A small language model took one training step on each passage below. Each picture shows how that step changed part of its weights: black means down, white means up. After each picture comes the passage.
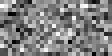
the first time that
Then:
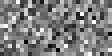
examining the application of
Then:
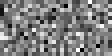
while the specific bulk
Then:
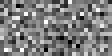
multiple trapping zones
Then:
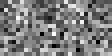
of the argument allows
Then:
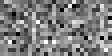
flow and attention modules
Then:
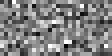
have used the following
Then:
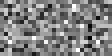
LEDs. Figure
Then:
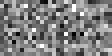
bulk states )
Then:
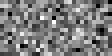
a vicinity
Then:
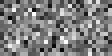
leads to the weakness
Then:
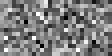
anticipated event
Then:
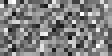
compact support in a
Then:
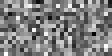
the electron energy, the
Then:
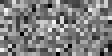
Additional questions for
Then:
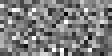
Weng, H.
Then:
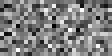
at very high copy
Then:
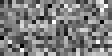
These modes had two
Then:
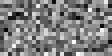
temperature required for this
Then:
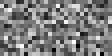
standards of a particular
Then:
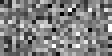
For better visualization of
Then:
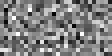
based on refined optical
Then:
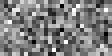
\infty)$ represents
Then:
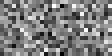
pointing errors is,
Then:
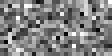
the policy are less
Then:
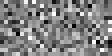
enhance storage
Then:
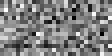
Perhaps a
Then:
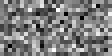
contrasts is presented
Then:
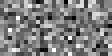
the Hamiltonian in a given
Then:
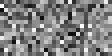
versus frequency of
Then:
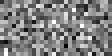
It is essential to
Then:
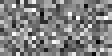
damage. It
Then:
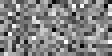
discussions. This work
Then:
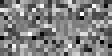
sample. The rotation
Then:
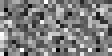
on Oceans and
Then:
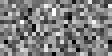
reason is that an
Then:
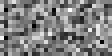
Phys. Lett.
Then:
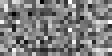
have demonstrated using a
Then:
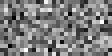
all" button sets
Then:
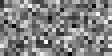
winning the
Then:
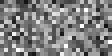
seen explicitly already
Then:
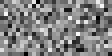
that will reduce the
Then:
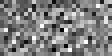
approaches focus on human
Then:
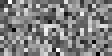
on the output parameters,
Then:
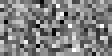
and the data are shown
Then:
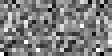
queue and the
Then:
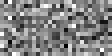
and planet.
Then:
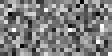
it takes a major
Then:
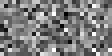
correlation) in the other
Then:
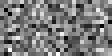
p=10, calculated
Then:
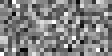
have no impact on product
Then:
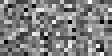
feeling and
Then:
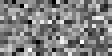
to postpartum
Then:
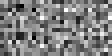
urine output was
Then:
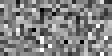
leakage rates
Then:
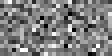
intervals, and
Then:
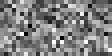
of the hadronic
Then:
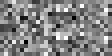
a critical amplitude,
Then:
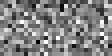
assessment scale causality
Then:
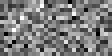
particle undergoing
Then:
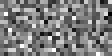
bypass is presented
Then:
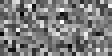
how to design and improve
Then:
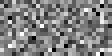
models leveraging
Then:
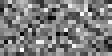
from the one we
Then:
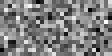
the temperature will be
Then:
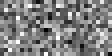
the determination coefficient
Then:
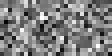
of maize are
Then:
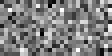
was completed as part
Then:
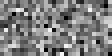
dislocation length for
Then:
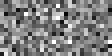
and quasars within
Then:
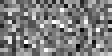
studies adopt a
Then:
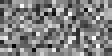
Table 13 therefore should be
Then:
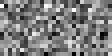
2014). The statistical
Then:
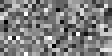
to a gauge symmetry of
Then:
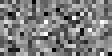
bound neutrons in
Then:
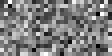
In the second part,
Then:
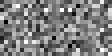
to taking over a
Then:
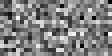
equations. This finding
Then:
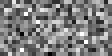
strategy that ensures
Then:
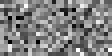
Indigenous cultural
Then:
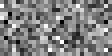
and variability of
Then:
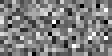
be classified as
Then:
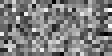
especially one much smaller than
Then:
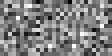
the sources, the
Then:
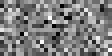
holds for about 7
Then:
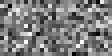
Writing – original
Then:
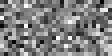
Xist in human cells
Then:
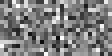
this article.
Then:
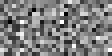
not noticeable
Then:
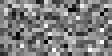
all other opportunities
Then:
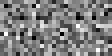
where a large number of
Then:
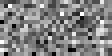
recently been studied in
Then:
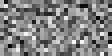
as well. As an
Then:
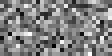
as the ability to
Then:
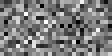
system model reflects
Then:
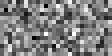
are scattered
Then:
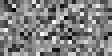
hours in the
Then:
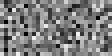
(so called {\it
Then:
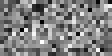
almost characteristic of
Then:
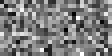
has a fixed energy scale
